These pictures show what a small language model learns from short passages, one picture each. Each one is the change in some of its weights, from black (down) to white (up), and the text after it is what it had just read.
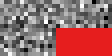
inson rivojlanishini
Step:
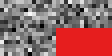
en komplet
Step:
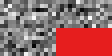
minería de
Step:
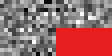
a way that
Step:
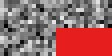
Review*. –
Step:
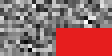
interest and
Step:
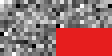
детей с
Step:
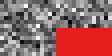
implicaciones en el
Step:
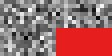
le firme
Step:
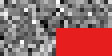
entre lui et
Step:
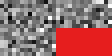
Contudo, a
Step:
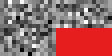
است که آن
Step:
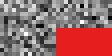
un comando
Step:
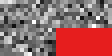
такі як:
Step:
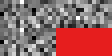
ijodkorlik va
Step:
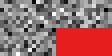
in the area
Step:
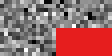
a symbol
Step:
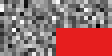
avoir à
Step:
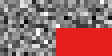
delle cose
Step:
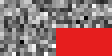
románicas de
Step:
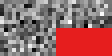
- Bei
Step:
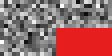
условиях деятельности
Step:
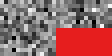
intencional de un
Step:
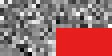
і як результат
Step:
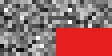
con un nuevo
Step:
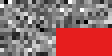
weiter mit dem
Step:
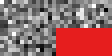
va jamoa
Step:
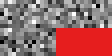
слов, которые
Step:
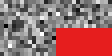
ilmiy jurnallar
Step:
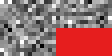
Science and Education,
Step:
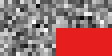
письма и
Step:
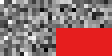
va auditi
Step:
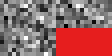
las libertades
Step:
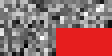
boshqa xizmatlar
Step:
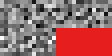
and factors
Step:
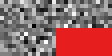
com a má
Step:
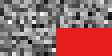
dizer, faz
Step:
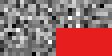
ular turmush
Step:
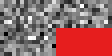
Shu bilan birga
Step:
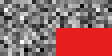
contrato de
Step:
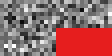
tenía que
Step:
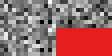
reflexionar en
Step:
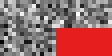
задание студента
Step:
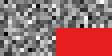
development of digital
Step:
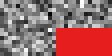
yoki ishlab chiqarish,
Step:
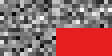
benefits of
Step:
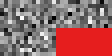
processo de inclusão
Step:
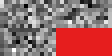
tilidagi transformatsion
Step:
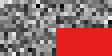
наций с их
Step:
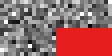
indications enters
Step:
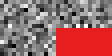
la presencia de
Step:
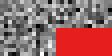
practices are
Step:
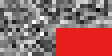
procesos de compra
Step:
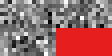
realizadas, pois
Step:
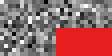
tadqiqotlari bu
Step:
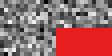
har qanday
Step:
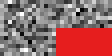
Також даний
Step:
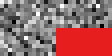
у колективним
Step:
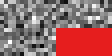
und mittig
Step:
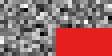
la Sierra
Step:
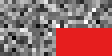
Medical University
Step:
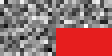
bolalar katta yoshdagi
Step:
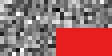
Для формирования
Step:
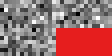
como hace en la
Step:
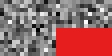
dizendo que
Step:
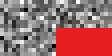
vida social no
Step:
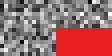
indoor di
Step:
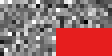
в умовах
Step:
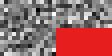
de capitais
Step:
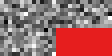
comportamento das
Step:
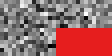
del artista
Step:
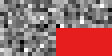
boshqarish jarayonlarini
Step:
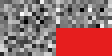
5 Grupo
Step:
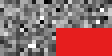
pedagógico dos
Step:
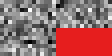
trata en la
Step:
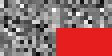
için gerekli
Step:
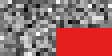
contribua para a
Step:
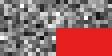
una orientación
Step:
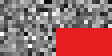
a história da arte
